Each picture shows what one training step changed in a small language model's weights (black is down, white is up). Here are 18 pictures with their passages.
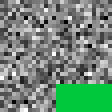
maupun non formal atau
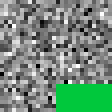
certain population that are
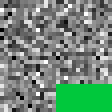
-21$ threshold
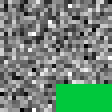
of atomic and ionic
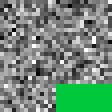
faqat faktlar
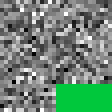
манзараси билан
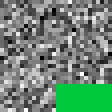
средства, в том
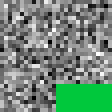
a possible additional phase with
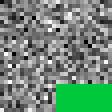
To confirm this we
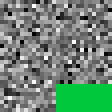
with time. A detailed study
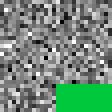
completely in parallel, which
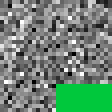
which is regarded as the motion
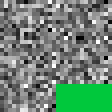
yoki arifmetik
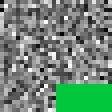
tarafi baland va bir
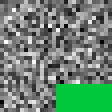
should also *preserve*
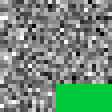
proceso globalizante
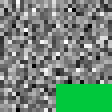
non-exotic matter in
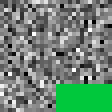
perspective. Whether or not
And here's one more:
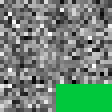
da Educação Básica
